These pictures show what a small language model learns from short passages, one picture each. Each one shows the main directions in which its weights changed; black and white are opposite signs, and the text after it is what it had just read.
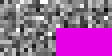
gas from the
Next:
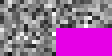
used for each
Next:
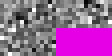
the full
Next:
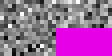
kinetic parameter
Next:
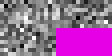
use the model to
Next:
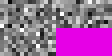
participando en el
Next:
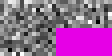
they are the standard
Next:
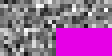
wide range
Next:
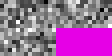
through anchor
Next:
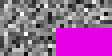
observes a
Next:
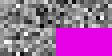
what are the
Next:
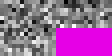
0$ and has
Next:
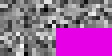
temperature range of
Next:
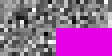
the definition of
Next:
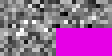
casos y
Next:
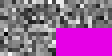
zone of this
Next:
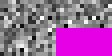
the kinetic
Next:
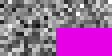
modo, una
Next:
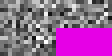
cubic and
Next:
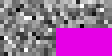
were prepared
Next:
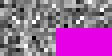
and perspective
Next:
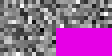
\in R$
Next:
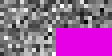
and then, of
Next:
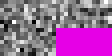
for performing
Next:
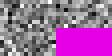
swarm parameters
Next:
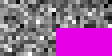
expression for
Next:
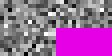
period of
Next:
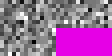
the spectrum
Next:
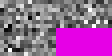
was invaluable
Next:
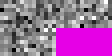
play an important
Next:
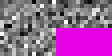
experiencia en
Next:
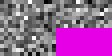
and applied
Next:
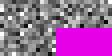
parameter $\lambda$.
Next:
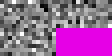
to each other.
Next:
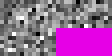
the areas where
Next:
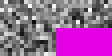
the consumer
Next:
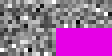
based on two
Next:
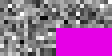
la medida
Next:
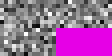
tanto no
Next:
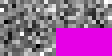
new indirect
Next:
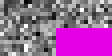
will be used to
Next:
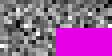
scale for the
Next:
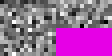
processed from the
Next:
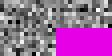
Here we
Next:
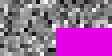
quality of
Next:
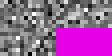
a KKT
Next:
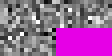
ossia la
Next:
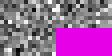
From this
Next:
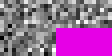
of mass energy
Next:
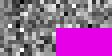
ocean within
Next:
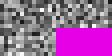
fact that $l
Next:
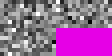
each four
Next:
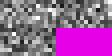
value might
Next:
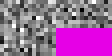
obtained from all individual
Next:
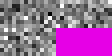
German is
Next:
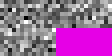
consists of
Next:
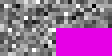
particle size
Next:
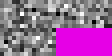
individ este
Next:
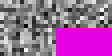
and are not
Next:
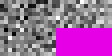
Algorithm can
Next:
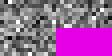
segments as
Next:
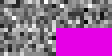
a source of
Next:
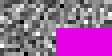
type of
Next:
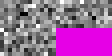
section is
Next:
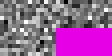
If protons
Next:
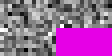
detail in
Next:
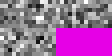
hyenas that
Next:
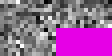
for the text
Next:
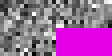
uma perda
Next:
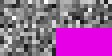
the source
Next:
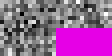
IM on the
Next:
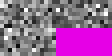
therefore appear
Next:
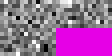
The ground is
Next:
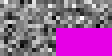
analysis and publication
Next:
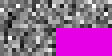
dos controles
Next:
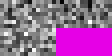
moderation of
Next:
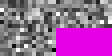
often assumed
